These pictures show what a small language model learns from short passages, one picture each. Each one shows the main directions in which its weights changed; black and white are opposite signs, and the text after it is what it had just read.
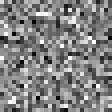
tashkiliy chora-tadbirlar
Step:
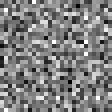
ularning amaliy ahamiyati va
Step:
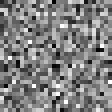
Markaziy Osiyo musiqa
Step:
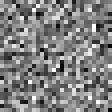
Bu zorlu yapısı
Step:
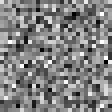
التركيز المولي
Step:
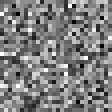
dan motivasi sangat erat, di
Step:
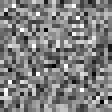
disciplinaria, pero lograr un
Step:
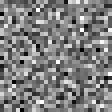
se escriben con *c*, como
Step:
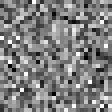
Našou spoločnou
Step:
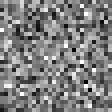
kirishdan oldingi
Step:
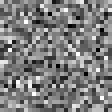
e disponibilidade. Professora,
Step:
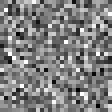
xususiyatlarini, odatlarini va boshqa
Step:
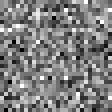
a definição de rotas define a
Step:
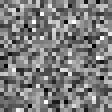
diqqatini o‘ziga
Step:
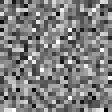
en algunos sectores cuando se
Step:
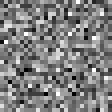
educativa”, como tema de investigación con
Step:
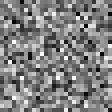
Ishonch! Umid!
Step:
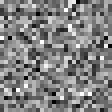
«Общественные науки и
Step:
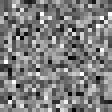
и мероприятий,
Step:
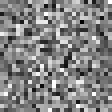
su gusto por ponerse un
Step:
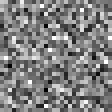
мистецтв: часи
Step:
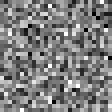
een belangrijke rol als
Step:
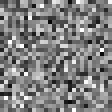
посвящена вопросам
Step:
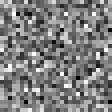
институт русского языка им.
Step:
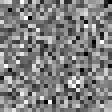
Procesul de educare a unor
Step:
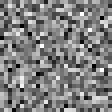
Tribunal de Justiça
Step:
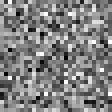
تهتم هذه
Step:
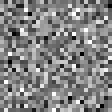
ya’ni qo‘shimcha
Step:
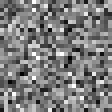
K-pop hisoblandi.
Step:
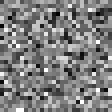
колективів та привернути
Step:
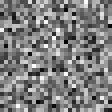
texto, sin comillas. En
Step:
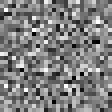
технологию, адаптируя
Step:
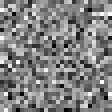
nesiller bakımından
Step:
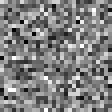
deporte profesionalizado, en los
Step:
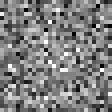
una brecha grande entre lo que se
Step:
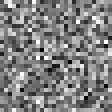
i risultati delle mappature
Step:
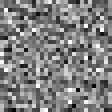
prevalentemente all'interno della
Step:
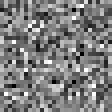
natija berishga qaratilgan
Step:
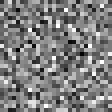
par l'approche par la
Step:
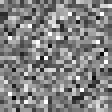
в крак с времето и
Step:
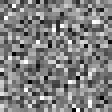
biological agents. Probiotic
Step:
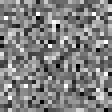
сформованим провідними
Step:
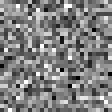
a preservação da cidade. Este
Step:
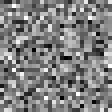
kerak. 9. Pedagog bolalarga
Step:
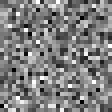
с. 5. Баданов
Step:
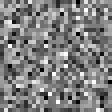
Rehou S, Parousis
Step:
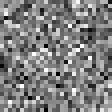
TÓPICOS - ISSN:
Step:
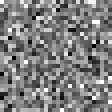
stale na wybiegu
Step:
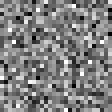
en torno a «la falta de
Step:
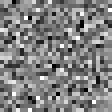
состояний, которые вызываются
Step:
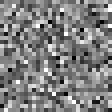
школьников. В процессе
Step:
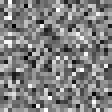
течение 1 сутки значительно
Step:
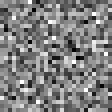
вузі формується міцна
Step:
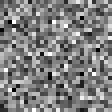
FRANCO, A.,
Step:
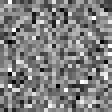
– очаги пыления). В
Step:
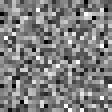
se formaron estos rasgos
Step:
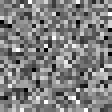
meglio il proprio
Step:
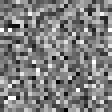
AZZI, 2017). No processo
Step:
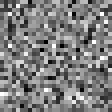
фенольным заместителем в
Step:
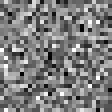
della direzione intrapresa
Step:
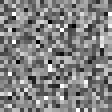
олдинги ва бачадон
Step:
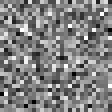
Candidate of Medical Sciences
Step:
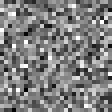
descongelado para separar
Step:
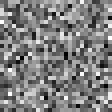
стійкості підприємств,
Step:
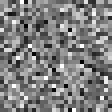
tutadi. O'qitish
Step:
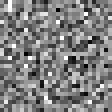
Artística “Didáctica,
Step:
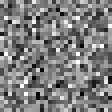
T.N. va boshqalarning
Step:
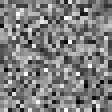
دی گئی ہے
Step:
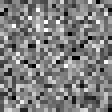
deles. Os municípios da
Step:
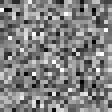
(ASE). *European Heart
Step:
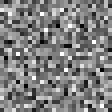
ulkoa opeteltuja
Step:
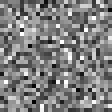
Quant à la délinquance
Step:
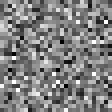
[On the problem of defining original
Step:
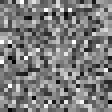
etishmovchiligi rivojlanishida
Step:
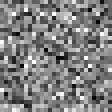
lesão em nervo tibial,
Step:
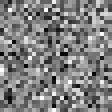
musulmonlar, ikkinchi
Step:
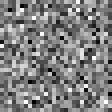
ham tasdiqlaydi. Ushbu
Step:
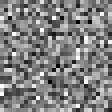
erkinliklari va qonuniy
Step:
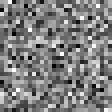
fikrlashini rivojlantirish masalasi muhim
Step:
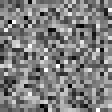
Neherta, n.d.)
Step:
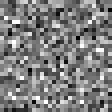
Todas as pessoas com
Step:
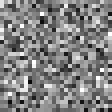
III são igualmente relevantes,
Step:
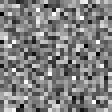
já destacado. Mas, o
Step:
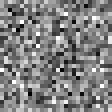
temperature factors affect
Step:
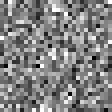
reprodução material, social e até
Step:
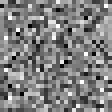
светлых оттенков,
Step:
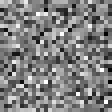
acuerdo con el Cuestionario
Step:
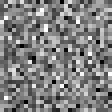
Vortrag von Adalbert
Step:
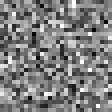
нашей трактовке
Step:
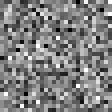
fear of childbirth: A
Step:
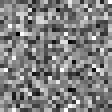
culture media and practices:
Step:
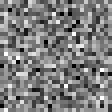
судларда медиатив келишув
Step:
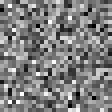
чотирьох їх
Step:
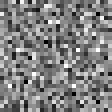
que ser reglado. Esto es
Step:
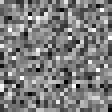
bu oqsil haddan
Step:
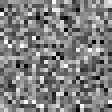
respublika miqyosidagi balki
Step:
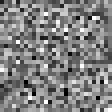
distribution policies implemented in
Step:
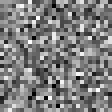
Bu yo‘nalishlarning integratsiyasi
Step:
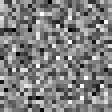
обучающихся различных
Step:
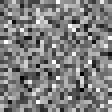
tajribalarda o‘rganish.
